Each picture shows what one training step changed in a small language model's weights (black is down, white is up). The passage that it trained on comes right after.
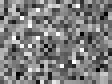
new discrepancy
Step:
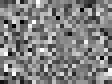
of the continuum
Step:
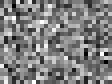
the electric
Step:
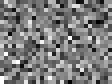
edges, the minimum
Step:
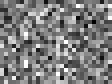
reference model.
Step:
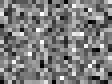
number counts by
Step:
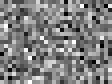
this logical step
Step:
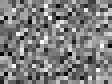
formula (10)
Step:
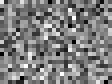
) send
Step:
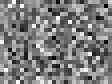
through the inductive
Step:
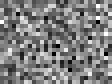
those for a
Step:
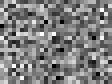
replacing the
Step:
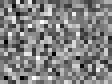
the value of
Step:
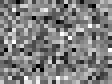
they have the same
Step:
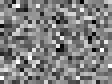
Figure 12:
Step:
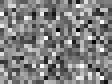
Risk management including
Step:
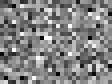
base of the
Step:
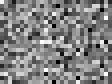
donor or
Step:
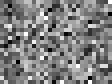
fractional change
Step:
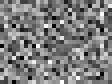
determined by solving
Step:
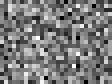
our fit parameters for
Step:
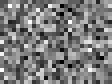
red galaxies at
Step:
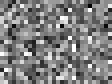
and thus, such
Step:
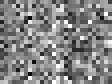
CMB component
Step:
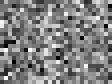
writes the
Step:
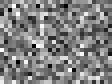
dependent upon
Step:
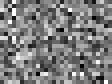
This may be
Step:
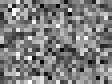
this is actually
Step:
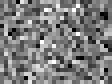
stock solutions of
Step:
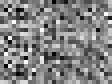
perturbation $\Delta
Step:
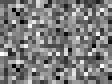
size of the transition
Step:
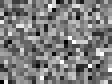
these losses require
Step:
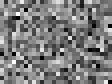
by default
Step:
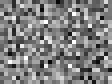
core the question
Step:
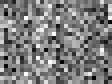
four key benefit
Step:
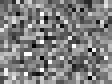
for such an
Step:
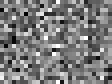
Variables and
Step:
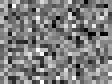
this section, we
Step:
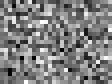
the fact that a
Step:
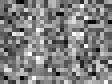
limited number of
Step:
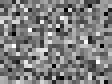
and call it the
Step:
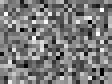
as an Inverse
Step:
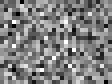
to specific air
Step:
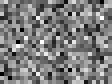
with observations taken at
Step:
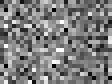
continued to
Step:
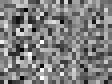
square in the
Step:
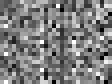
specifications for a
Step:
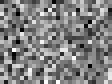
to evaluate the
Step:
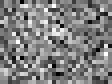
interval in both
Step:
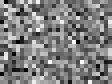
estimate its Star
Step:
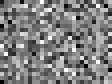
study, another study
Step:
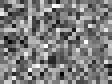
take a scaling limit
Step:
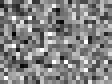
support the selection
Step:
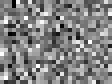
the adopted
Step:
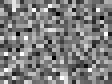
When compared to
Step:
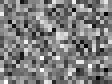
through structured
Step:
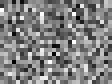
using for the
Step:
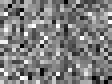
$\Sigma$. A
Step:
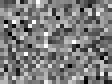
of charged
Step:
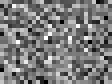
accuracy. Thus,
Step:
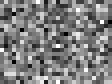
factors among the
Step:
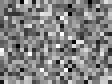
a fixed amount
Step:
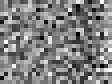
\delta (
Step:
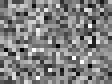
phase of the black
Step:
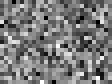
here. (We
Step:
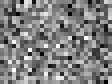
a network. The
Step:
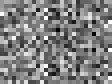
We first define
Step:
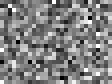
those galaxies where
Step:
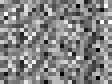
\hline \hline
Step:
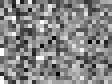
the relevance of
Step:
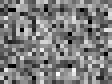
a meaningful
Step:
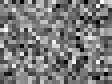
Note that current models
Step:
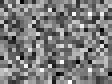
used in order to
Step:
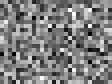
by the values
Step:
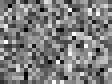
sets (T,
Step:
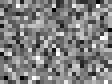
all pairs of
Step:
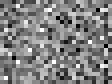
trace operator,
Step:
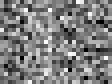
tower a
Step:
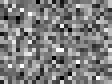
The error distance results
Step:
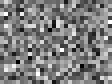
yields $\tilde
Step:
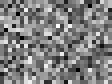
$a$ and
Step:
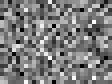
with respect to the
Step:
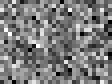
may depend on
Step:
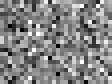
kind of
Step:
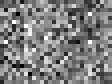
$V$ to
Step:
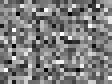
we may take
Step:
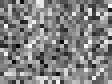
amplitude of the
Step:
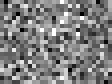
consent to
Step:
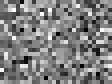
to point out that
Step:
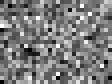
light emitted
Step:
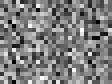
on the surface of
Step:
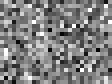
covariance matrix
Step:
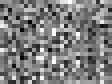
consists of
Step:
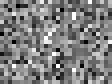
Mice were
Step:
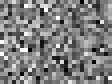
Q$. We
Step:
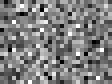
mainly due to
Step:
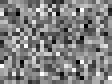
is evaluated using
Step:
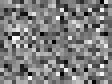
magnetic field is
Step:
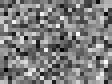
and statistics
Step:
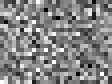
The idea of
